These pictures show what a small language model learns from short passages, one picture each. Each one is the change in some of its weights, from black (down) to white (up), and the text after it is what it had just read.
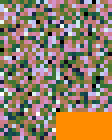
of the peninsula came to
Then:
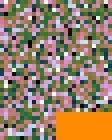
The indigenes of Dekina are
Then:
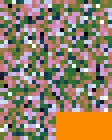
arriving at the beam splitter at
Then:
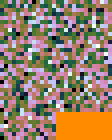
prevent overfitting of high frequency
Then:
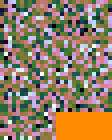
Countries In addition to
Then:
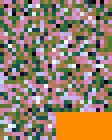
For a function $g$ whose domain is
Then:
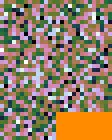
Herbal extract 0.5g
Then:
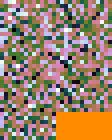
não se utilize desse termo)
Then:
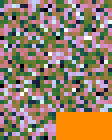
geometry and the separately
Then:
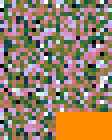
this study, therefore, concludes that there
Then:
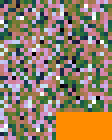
šams Zamonaviy
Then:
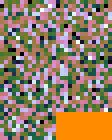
value chain employed unskilled
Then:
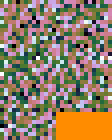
namoyon etdi. Mazkur
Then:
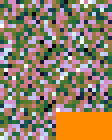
Corresponding author: Dr
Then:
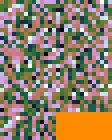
think that the relatively weak
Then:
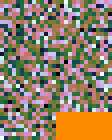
campaigns and reproductive
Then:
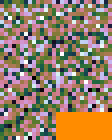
conventional engines. An HHO
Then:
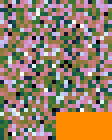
of this process is a potential difference between the
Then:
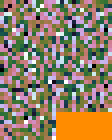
determines uniquely the potential almost
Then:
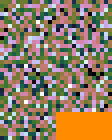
the Boltzmann distribution
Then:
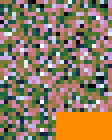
lógicas excludentes, de
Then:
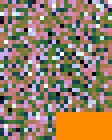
magnetic moments and exchange
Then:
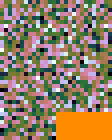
and $\sigma_{t}$ are the flows
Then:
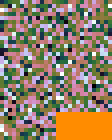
Lehrkraft entwickelt
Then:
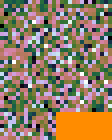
the relative energy $E_{\alpha d}$ from
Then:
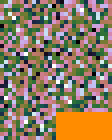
only marginally affected. In
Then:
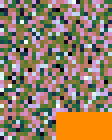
can be bound, and this is a property of
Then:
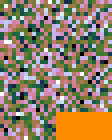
bilan, yuridik amaliyot
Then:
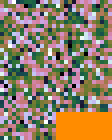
system, providing dedicated tasks
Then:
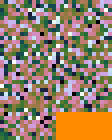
for the quantum system (even with a single
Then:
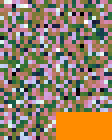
It is said that empowered women
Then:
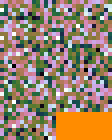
IEEE International Conference on
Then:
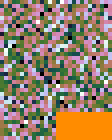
Fig 9 – Transfer of
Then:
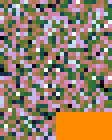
are sure that safe and distanced
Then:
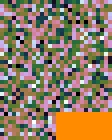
într-o singură
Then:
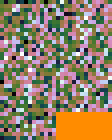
completely modeling a section of the
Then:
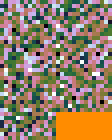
However, reporting and analyzing
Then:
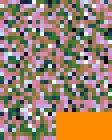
measurements on Monte Carlo
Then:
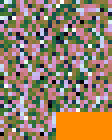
human-centered design often improves
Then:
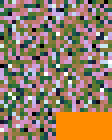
the level of influence delegation of
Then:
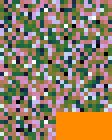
\cite{dim} and are given by the
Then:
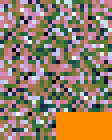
sculptured surface designs would be
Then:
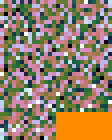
parts are jointly encoded
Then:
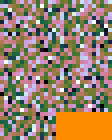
psychosocial coaching and
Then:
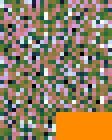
горная и равнинная
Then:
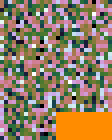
lost due to use of old and
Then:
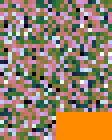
computation overhead. The total operation time
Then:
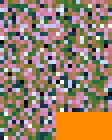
method bears similarities to
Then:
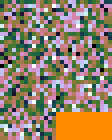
as the initial perturbation of the
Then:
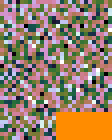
novel: "These people and
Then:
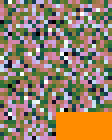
Green Bulk density Green
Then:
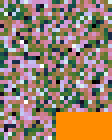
from in value chain was reported from
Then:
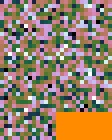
emphasise behavioural performance over
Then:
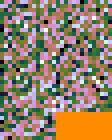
requires additional data. Radio observations
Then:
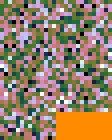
xollarda xarakatlanish
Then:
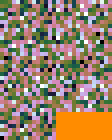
і реалізація
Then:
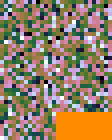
find the location of the robot.
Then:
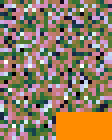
manfaatli rasmiy
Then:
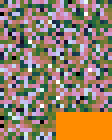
basis sets previously discussed.
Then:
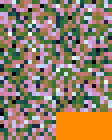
syndrome is certainly under
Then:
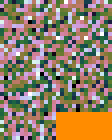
the half-breathing
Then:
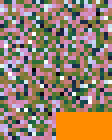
reliability of the above infinite volume
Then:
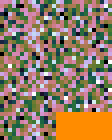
recesso dal contratto da
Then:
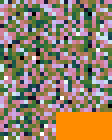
ذلك قوله
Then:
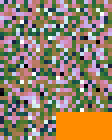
a 2.7\,GHz Intel
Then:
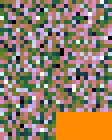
patient's identity, examination results,
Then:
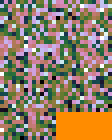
text that gives a brief
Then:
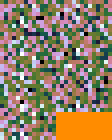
MAIN WORKFLOW
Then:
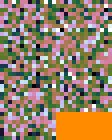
which are themselves variable,
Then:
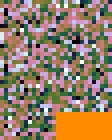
Zamfirescu observă
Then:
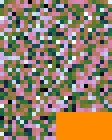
space in Fig.~\ref{fig:PS}.
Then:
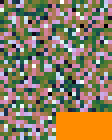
kiradi. M.H.
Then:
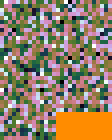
knowledge necessary to assist the
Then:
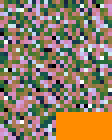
critical temperature. Slightly less
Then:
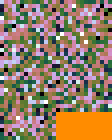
determinant and a projection operator.
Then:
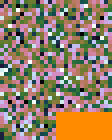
statistics were confirmed in many
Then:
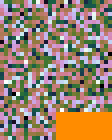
fachlichen Austausch
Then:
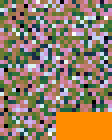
the oscillating inflaton
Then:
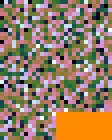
highly exceeds the Pauli
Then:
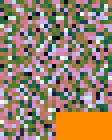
a specific deadline for applying
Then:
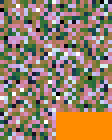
only that the interference with the right to
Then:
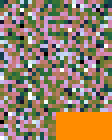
time component of the space-like
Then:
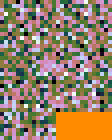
object in an arbitrary time
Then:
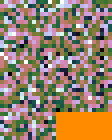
de los pueblos alejados del
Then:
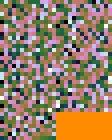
Tendency to a certain type of
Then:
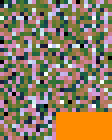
ponovo ispitati.
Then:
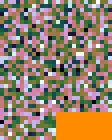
account in the construction (see
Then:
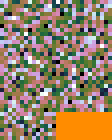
the EHD flow direction
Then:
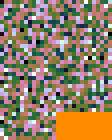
the parent 1-aza-1,
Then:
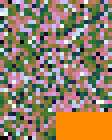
$N_c$ in deuterium
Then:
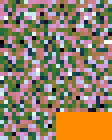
balancing on star network. In this
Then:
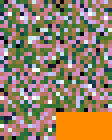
Eq. (3) the corrected frequency
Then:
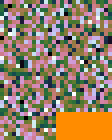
we can safely restrict our
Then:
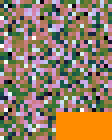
College Digos City,
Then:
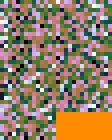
Zhao, J. Tang,
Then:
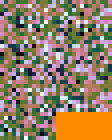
karir efektif untuk
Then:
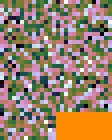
to further understand the association.
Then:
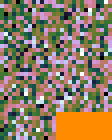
chuvas intensas. Segundo
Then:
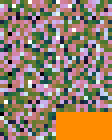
видов посадочного
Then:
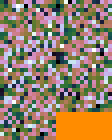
session J focused on
